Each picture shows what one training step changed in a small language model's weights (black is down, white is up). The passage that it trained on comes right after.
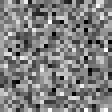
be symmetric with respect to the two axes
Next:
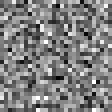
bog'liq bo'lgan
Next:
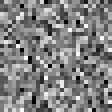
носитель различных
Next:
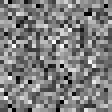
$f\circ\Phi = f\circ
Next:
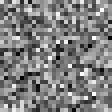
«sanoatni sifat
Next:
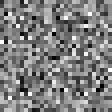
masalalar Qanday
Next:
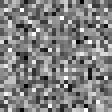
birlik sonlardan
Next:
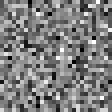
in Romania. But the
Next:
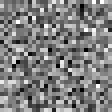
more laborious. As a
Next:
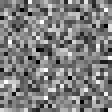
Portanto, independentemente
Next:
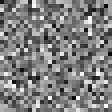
in the case $\beta = 0$ and
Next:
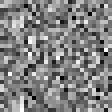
% респондентів,
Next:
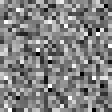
pensar y actuar*.
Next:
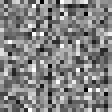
қадрият ва
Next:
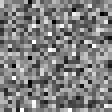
that $$\sigma_D(z) <
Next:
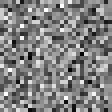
o'rni, shakli,
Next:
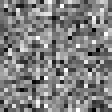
2021 yilda Germaniya
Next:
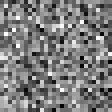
optimal choice. Defining
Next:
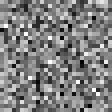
M+t\}$. Then there exists a positive
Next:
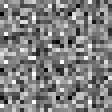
البيانات التي
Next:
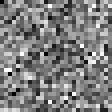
di dimensioni simili è
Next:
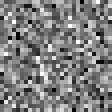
of infinite matrix functions $\Phi$ such that
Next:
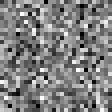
exact solutions to the governing equation
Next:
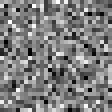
of $U(\mathfrak{g})$.
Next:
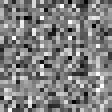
The following are equivalent (for a
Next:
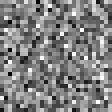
salbiy oqibatlarga
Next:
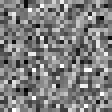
$I$ the unit segment
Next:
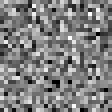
subset $S'\subseteq\langle
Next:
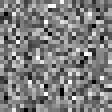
$\gg$: \begin{equation*}
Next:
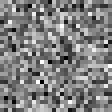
set $C_{m1}$ containing the
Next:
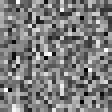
Then:\\ \noindent (ii) The
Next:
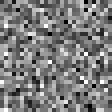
we need to have both stable and
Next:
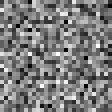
adaptively refined
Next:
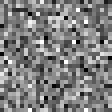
ist also die Folge von
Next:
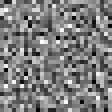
for the equivariant homology will be
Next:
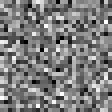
provided the original author
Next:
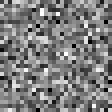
relegated to the next
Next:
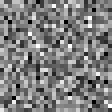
Whipple recomendó el
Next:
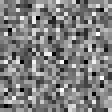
\rceil$. By (ii),
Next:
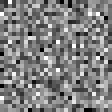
moliyaviy hisobot
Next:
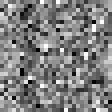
1$ can be viewed as the
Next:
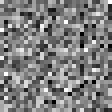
Total de Produtos para
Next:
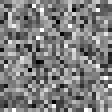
any $\Delta_i$), the line in
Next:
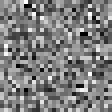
set of a graph $G$, we use
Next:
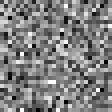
montre des différences
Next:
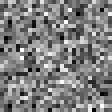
principal $G$-bundles
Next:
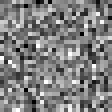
версией, в которой
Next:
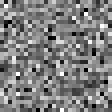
$N=2$ coupled
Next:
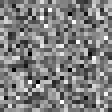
n$. \end{proof} For
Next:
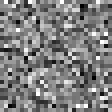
the averaged density result from
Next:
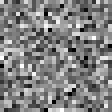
du stroma, selon
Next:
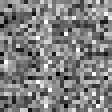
ishlatilganda 10-12
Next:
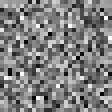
cómo cambiar el foco
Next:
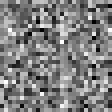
initial set of 10,000 points and the
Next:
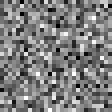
ulusi taxtiga
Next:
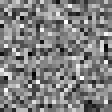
lebih terarah jika
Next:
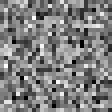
oracle inequality and by
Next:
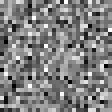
saddle-point method.
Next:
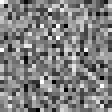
do Comitê Estadual de
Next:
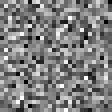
an involution, i.e.\
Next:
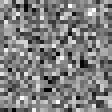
the subset $\{y\}\cup
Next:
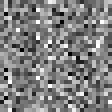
asosini yaratish, ish
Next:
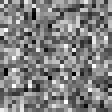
до сили тяги,
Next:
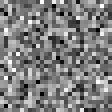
olingan. Kalit
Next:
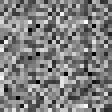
ya que en este caso se
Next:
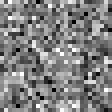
çalışma ile
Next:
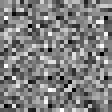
lebih berani dan
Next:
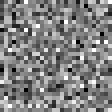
ponernos sobre aviso de
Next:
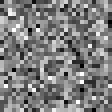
chain. Indeed,
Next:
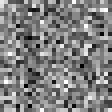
showing that the curve system on an
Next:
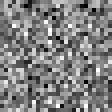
and $\rank(K) \le
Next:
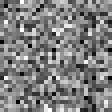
can lead to a decrease in the
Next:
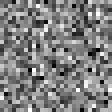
solutions at $x=0$. If
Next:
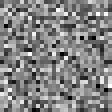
grondig worden
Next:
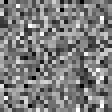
G_1\vert$ are coprime
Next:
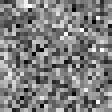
Let ${\mathbb{D}}$ be a subset
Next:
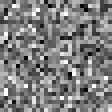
key difference between the integral in Theorem
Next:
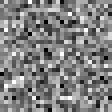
м га тўғри
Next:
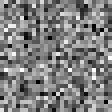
the indicial family. A first
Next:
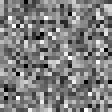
\big) V^T$ is the
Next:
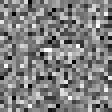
operele clasicilor
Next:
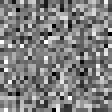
following theorem gives a Moutard type
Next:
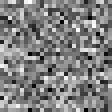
para pembicara dan
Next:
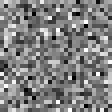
the blow up criterion
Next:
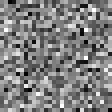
result, see Lemma 5.52 in
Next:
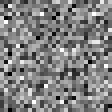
E, nunca é demais
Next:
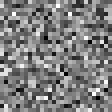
in the Arctic Norway
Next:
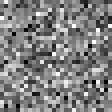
que opera em um sentido
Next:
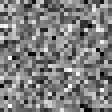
for yield maximization based on
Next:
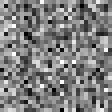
the maximum distance between all the
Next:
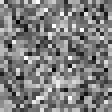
*The Competitiveness and
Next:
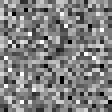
\otimes A) \neq 0$ in
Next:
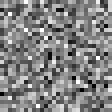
соф моддалар
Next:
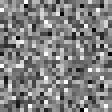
similarity action of $\G$ on
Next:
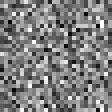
aşınmaları, derz
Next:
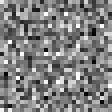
Формирование и
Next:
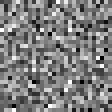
force \begin{equation*} g_2
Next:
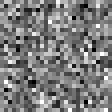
be at or below the maximal value
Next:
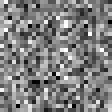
which do not escape under the flow
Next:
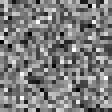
yield examples of infinite
